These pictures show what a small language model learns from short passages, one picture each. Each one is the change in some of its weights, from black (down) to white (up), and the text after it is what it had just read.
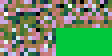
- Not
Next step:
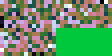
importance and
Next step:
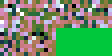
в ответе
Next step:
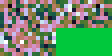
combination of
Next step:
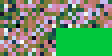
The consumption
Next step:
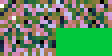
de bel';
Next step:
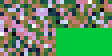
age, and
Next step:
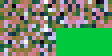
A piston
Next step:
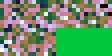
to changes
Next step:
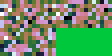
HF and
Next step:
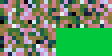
lien entre
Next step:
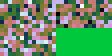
an impact on
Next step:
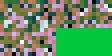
damage to
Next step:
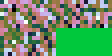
round and
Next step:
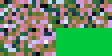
a better human
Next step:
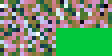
and further
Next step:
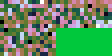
performance of adult
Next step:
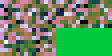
- Umid
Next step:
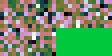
sector as
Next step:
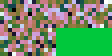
An integrative
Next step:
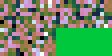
no que diz
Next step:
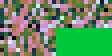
individuals, who
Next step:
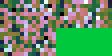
aimed at
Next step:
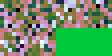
technology are
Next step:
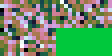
with small
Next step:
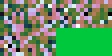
5 models were
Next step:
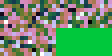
many of the
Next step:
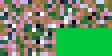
Within this
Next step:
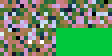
used, as the
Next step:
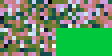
The fallen
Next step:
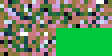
et al.
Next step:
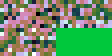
conste lo
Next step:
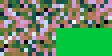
dans un
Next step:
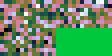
has been put
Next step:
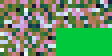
growth and
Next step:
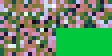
the economy
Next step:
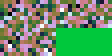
Is the
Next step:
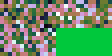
spectra were
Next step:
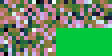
con el menor
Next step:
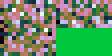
indices at
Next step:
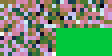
are also to
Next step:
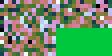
data required.
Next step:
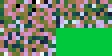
procesos de
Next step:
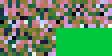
que la información
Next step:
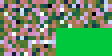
Based on the
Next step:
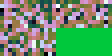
with boundary
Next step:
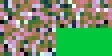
Mass flow
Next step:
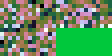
de sept
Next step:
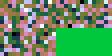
an aqueous
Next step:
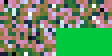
fazer um
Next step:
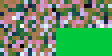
basic education
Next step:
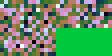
also motivate
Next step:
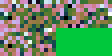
Php –
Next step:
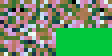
termed as
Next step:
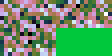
percent of
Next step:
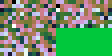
and $\tan
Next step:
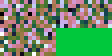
collection, data
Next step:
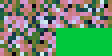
increasing the
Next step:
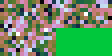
studied*. The
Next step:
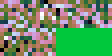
with illness
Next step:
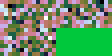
(ES) e
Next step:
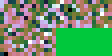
be used by
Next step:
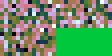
section 34
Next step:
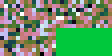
этом в
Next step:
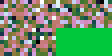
(in g and
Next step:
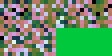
onset -
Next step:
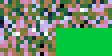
preference is
